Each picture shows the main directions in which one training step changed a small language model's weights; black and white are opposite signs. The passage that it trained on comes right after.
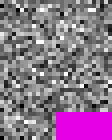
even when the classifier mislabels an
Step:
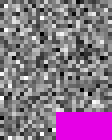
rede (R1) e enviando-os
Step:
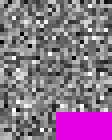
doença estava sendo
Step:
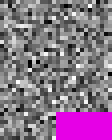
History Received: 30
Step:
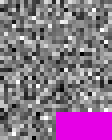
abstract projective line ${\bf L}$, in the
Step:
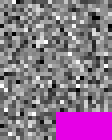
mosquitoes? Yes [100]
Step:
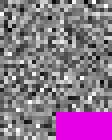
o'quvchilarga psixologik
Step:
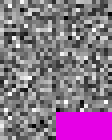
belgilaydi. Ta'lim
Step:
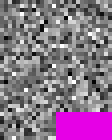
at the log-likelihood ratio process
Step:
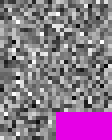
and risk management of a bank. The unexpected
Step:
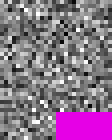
the family of harmonic methods that couples a
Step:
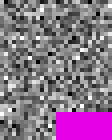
du palier de la grande
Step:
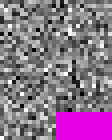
Yuqoridagi tahlillarga
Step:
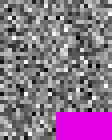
exhibit a sub-exponential
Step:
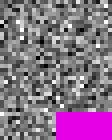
of inclusion of the treatments significantly ($p <
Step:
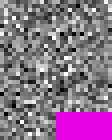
aktuellen Fragestellung ab.
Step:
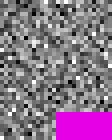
prove for ${\cal D}$\ and ${\cal
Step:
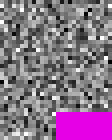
electromagnetic field" of the
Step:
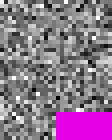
MAgpie model and in the
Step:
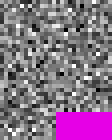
Windows Release 24.0)
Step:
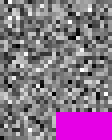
In strictly coastal territories a
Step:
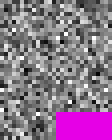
entries of $Q$, we have
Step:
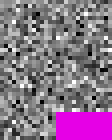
methodology to transfer and communication process between
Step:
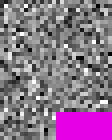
Ji, P. T. Dirlam,
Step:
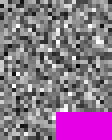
ob'ekti va sub'ektlari,
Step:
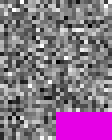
10 Years of Progress in
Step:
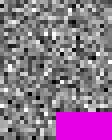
in the electronics circuit to transmit or
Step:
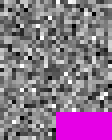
\end{array} \right] .
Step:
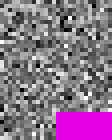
assume that $n$ is the minimum such integer and
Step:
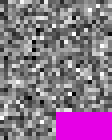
Then, there is a constant $\delta_2^I
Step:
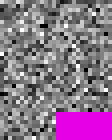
in line with (ChinkSun, &Ana
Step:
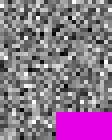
chromatic, spectral colors,
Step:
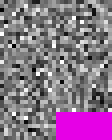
new strategies that can be helpful to them. This
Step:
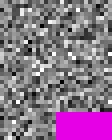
documentoscopy, forensic
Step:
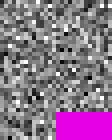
responsibilities than ever before. Their
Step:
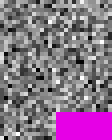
usual methods. Chemically pure
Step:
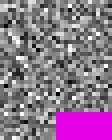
management of open fractures, they pose
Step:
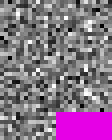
периоде режим стока
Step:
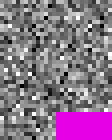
chuqur kirib borish
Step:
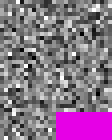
\leq 1/4$. By Lemma 15, this is
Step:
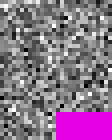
of $T|_\mathfrak{s}$} Let us
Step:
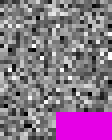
β -carotene/lutein
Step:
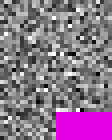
infinitesimal generator of the prolonged
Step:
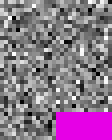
by $D_n (y)$ a set consisting
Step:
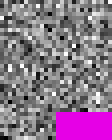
in $B_{\frac12}$, we obtain
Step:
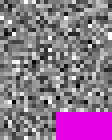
le lycée jusqu'à la
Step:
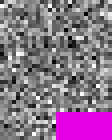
Intel® Xeon®
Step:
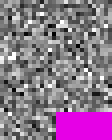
gli ambiti ricerca e terza
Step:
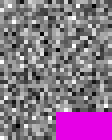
purposes have been originally introduced in
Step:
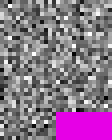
referred by specialized organizations. Each
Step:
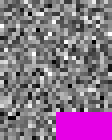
жамият иштирокчилари
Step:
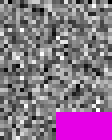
наука в тяжелые
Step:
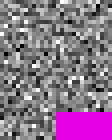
transposition unequal to its (2,1)
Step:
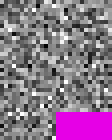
r$ and $\rho(T)=\alpha$
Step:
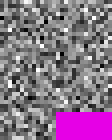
total sobre a composição das formulações
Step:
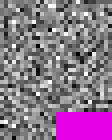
models with factor analysis Algorithms No Yes
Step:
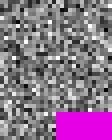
imposed boundary condition $\varphi|_{Q \times
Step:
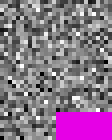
wasted feed, lowers production costs, and
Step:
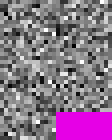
why). In the table below we see that
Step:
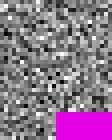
the continuous quotient map $\tilde{B}:
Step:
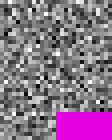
é a ciência. A ciência de
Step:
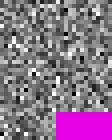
de una ecuación de demanda de
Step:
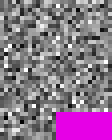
overflows in places, extending the health
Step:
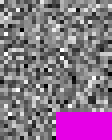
which presents general surgeons with a significant
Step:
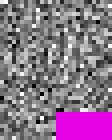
Commons Australasian Best
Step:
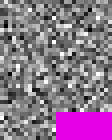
mamlakat tarixida davlat
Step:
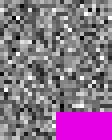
usage in practice. For instance, if a
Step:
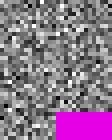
marginea lor, crearea unei
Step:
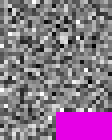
exercises that I learn and do
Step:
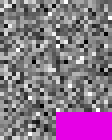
up CT neck was ordered to
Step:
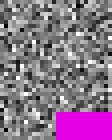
three axial directions. Another test is
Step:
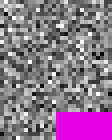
balki ruhiy holatning
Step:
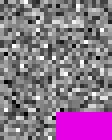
боғлиқ». Бироқ
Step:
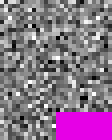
S^{N}\end{equation} such that
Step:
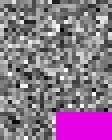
\in I^{\theta}(I\cap
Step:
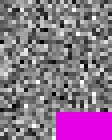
Doves*. The novel examines the
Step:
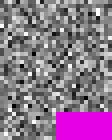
de ella, se encuentra
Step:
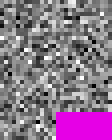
commercial area preparatory land-use
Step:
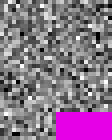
um exemplo disso. Outro
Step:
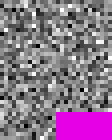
fikrlash esa hozirgi
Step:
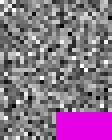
“Failure” and is placed on the
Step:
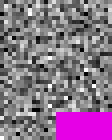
be an ergodic hyperbounded
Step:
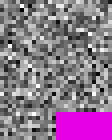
the concepts and the taxonomic and
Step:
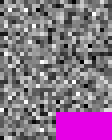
\tag{56} \end{align} Now
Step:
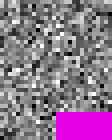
continuous interaction between system users and system
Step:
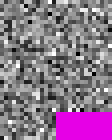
the bio-oil analysis by GC-MS
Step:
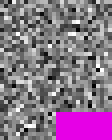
"Optisystem 17.0"
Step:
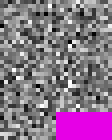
dynamics of $q_{\{i\}}$ and
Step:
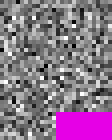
pain, and over a lifetime, more than
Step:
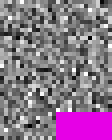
the crucial (and difficult) concept of
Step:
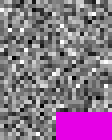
в експресії генів і
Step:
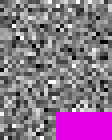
Tier 2 Node. The main principle of
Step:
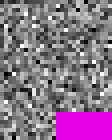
ROM was constructed from data obtained at a constant
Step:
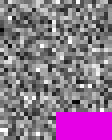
a fixed $u$, we have two choices for the
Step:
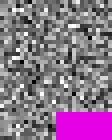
de burgerlijke renaissance van
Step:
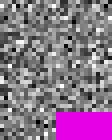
the effect of alginate edible films
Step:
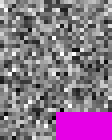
race for almost all cancer
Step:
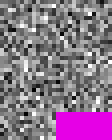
filter cloth under gentle suction using a
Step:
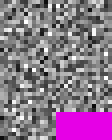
who underwent endoscopic composite
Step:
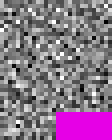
that is closed under finite intersections. The following two
